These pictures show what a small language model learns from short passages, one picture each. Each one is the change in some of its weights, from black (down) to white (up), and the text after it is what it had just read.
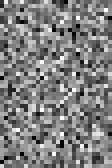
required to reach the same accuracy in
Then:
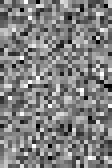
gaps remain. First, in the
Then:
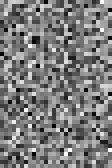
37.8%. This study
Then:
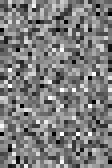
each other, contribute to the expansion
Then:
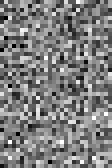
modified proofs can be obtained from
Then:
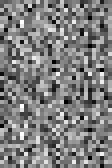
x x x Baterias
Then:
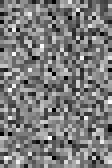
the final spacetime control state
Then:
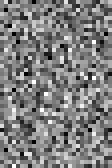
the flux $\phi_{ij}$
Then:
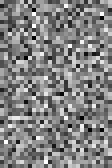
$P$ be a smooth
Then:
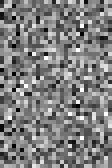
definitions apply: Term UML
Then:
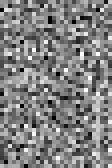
Bergen, Norway,
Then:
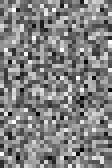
load due to excavation
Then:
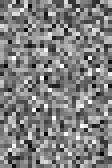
where $v$ is the velocity
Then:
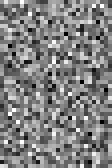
Living only offers
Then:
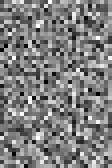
context of the calculus of
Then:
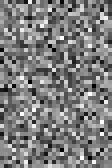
otherwise $0$ would be
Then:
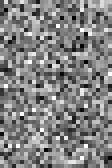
measured in a strongly-correlated
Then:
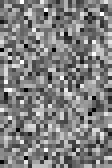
be seen as an asset to
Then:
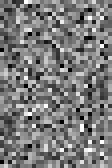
$1_\omega$ denotes the
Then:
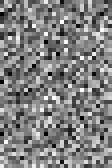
expressions for Ricci scalar and
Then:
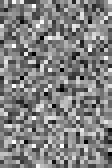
model of the experimental fixture,
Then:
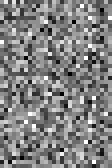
$y(x)$ is an
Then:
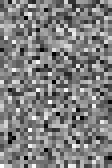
the different sublattices,
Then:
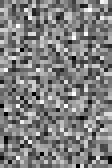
least, their severity. The
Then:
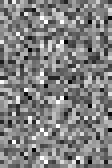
and down a bit by
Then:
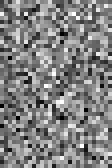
al, Phys.\ Rev.\ A
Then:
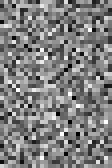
and use that by the triangle inequality
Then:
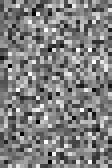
abrasive grains increased,
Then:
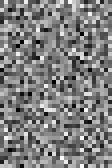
view leaf reconstruction method based on
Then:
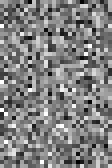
consider Lennard-Jones
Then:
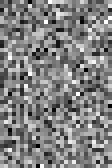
across misinformation types and
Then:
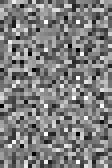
threats to human existence. All
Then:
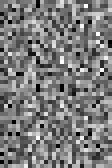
residue error was adaptively achieved
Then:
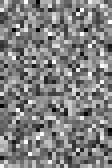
insight into the basic features of the
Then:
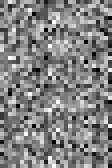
32nd Annual Meeting
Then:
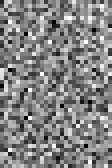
fed into the EUSO
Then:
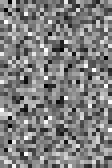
the red box which was shown
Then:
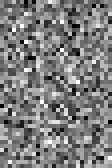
to shorten the readout
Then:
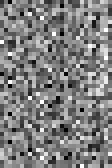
company family enters the reference
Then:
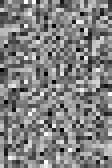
improves. It does not
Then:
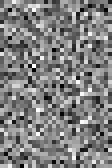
list of ODE problems in
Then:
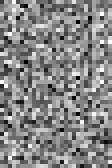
can be configured as a
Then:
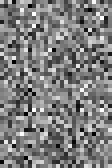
with weight $1$ for a
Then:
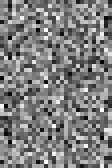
a ``stable'' fit describing the
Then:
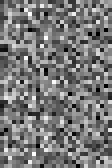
cases but is increasingly recognized
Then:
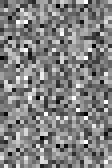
yield self-sustaining
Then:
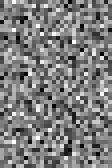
structure, together with details of the
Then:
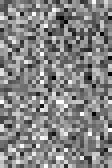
CN and C$_2$
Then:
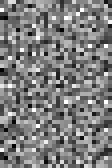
approximability. Here we give an
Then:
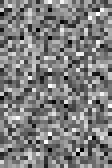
requirements are all achieved by introducing
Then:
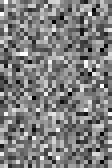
twirl, we again need
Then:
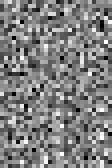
is a triangle, we obtain
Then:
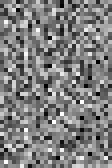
this research it was expected to
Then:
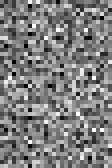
$K$ est une extension
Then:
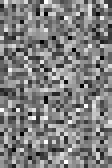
cosets, but not necessarily a
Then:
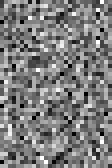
instruments, to advance its
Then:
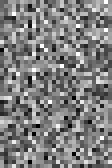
It is also important to recognize
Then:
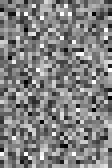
planetary albedo,
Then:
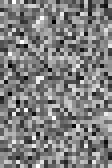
minus of initial expansion rate of the
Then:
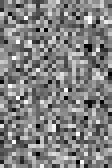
impinged on the target.
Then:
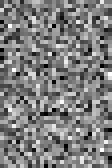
permutes transitively the spaces
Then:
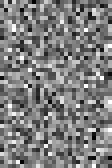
the best of our knowledge, only
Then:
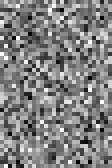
, \label{bk}
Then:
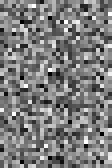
with the primary, although about
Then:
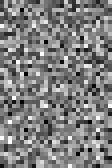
model is specific and different from that
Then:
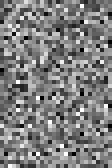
cleaner production continuously so that
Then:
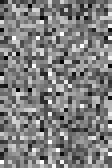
ITPGRFA IV
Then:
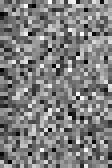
{Seifert}}, \bibinfo
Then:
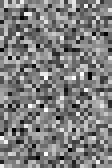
user can draw a complicated curve
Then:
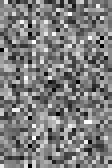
knot $K$ is studied for
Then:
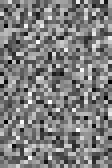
collisions. Accounting
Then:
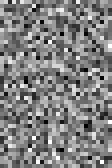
a maximum. There are also fluctuations
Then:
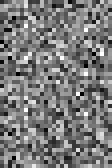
Analysis (IRGA) system such
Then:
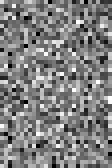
quadratic form with discriminant
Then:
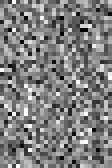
work to amass the largest collection
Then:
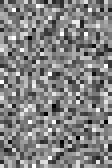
some difficult CMB measurements because
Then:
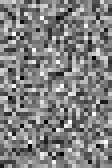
also, that the displacement
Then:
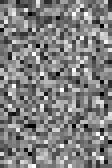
causes the dip in experimental data
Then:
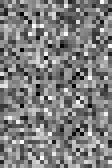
in carrying it along, as
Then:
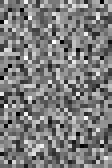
direct physical interpretation, conservation laws may
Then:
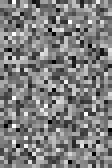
a system (or an item)
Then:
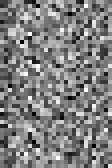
Moebius transformation, so
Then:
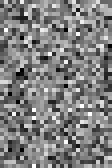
analyze the reality of the effective
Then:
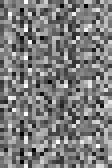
primary teachers from the research team not
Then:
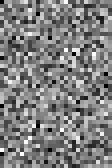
directions are to include higher-order
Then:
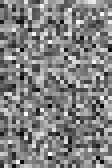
from the game rules and,
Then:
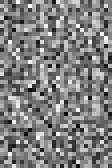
role of S-LCA within
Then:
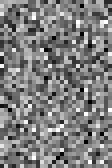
yr. Without fine
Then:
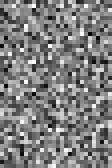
acoustics [10],
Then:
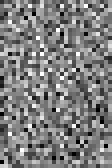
care public hospital in,
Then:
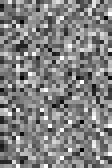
locality), and then, when
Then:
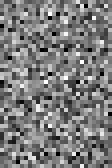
treatment of respiratory,
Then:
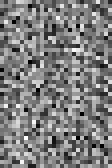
Vocational Education
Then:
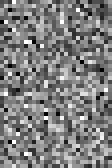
the "continuous" process of
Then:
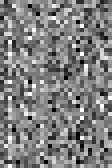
[1]. He became interested
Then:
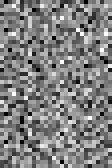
mission?]. %\note
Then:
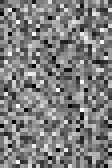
Musannah, Oman
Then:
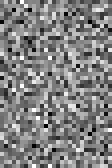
in \cite{D},
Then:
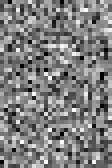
disk evacuation in a few
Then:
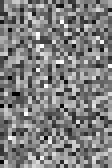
programs in teaching special subjects
